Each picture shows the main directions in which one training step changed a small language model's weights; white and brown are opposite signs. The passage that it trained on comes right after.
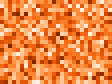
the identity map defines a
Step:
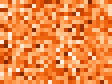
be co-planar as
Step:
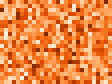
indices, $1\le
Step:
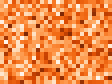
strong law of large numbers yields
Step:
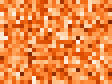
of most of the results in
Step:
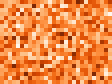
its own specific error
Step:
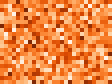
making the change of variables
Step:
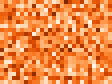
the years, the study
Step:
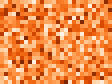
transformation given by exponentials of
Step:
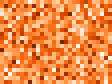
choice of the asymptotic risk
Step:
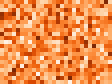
to the homomorphism $\epsilon \oplus
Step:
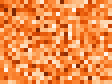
V$, and let $r$
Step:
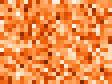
the flip double functor
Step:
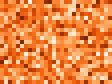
and calculate its diameter.
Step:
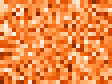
twisted by Dirichlet
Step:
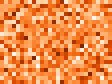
variables, centered, with
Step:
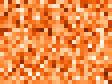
\alpha\}.\] Totally
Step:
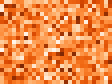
We add a technical
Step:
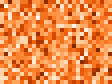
discuss the cases of the unique
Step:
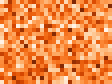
mentioning that some recent
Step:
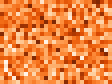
is well known that in this case
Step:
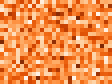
and $v_j$, independent
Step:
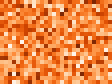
uniform mesh sequence the error is
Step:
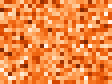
and $B^{\prime}$ has
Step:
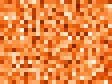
number at least $L$.
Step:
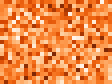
\exp (\lambda t /2
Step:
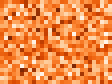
solution is that $f$ satisfies
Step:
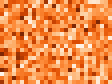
coroot ($i\in
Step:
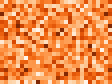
term discretization to obtain the
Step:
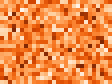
\address{Department of
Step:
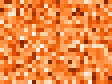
some $f(x)
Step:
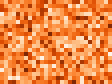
of these groups. It was the
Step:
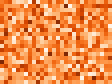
Let $u = PQ$,
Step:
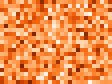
of its decay. As a
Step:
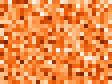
a pleiotropic
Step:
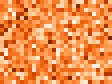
modeling, i.e.,
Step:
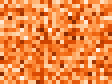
The progress is still in
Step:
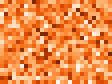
\begin{proof} Let
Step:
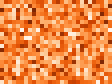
$u$ is an element of
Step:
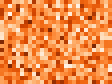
For $n \equiv 0
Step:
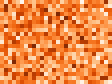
formulation of PLS based on the
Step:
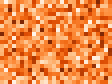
1.$ The commonly studied
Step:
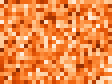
convergence history of FW
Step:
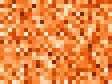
be upgraded to representations of
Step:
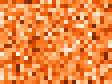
Then, the mean cost rate function
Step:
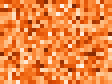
is a closed Jordan region
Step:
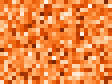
causal estimators.
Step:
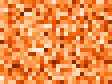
are two vertical leaves;
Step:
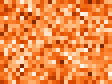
and \eqref{decay
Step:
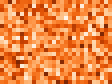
the coordinates $t$ even such
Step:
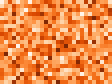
the affirmative,
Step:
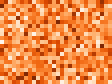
equations involving one entry of
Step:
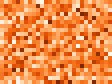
\begin{abstract} In this
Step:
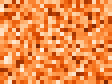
that a coherent vector with
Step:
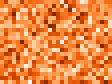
associated to the root, and
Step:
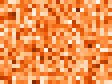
there is $y\in
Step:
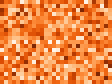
some techniques used for proving
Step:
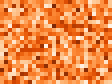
performance of the power
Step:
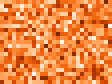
a context, can be defined as
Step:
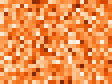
\end{proof} This theorem
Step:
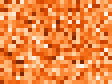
one for $\lambda$ for some
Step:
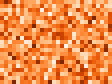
\gamma)$. Therefore, to conclude
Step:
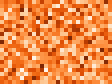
reconstruction. Lastly,
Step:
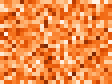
into a principal homogeneous space for
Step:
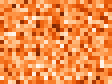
Agency grants
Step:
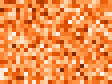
is $T >0$ and
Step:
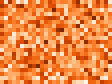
Nash equilibrium strategy
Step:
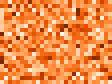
take a periodic point $p$
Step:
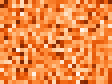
in an attempt to
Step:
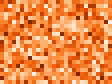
we have an equivalence relation.\\ The
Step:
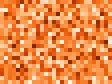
on GGS groups to
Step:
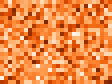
the trace identities,
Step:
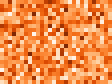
the weighted sum MSE from
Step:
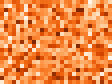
(possibly a single
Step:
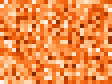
monodromy group is
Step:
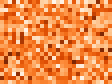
a measure $\Lambda$ on
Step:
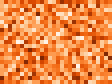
nonlocal parabolic system:
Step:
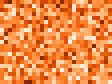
a vertex $y \in
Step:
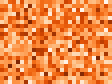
case we further use the set of
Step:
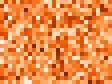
The calibration coefficient is the
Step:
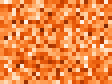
1, \ldots$. Therefore,
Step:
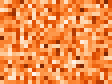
in $G$ we have
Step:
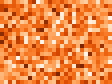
Efficient Hybrid
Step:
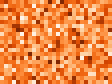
study contributes to this
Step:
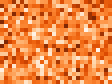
hermitian form on
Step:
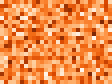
X}_7$ are at least
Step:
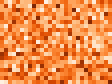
improve the readability
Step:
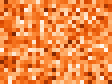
\Phi_y^\star u
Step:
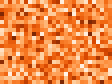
perform the M-sum
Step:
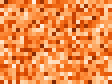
notion of morphisms of weakly
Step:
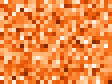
= \langle X \mid
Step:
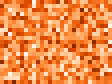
\] such that the restriction to
